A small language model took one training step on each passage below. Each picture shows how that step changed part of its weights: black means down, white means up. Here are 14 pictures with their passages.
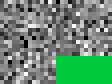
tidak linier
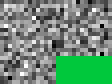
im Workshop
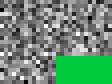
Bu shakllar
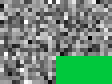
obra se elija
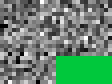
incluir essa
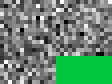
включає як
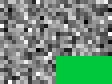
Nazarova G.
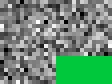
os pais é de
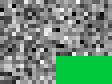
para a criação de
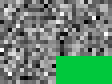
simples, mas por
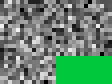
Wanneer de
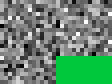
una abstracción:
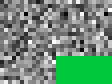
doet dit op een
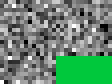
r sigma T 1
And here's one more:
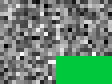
content and preparation
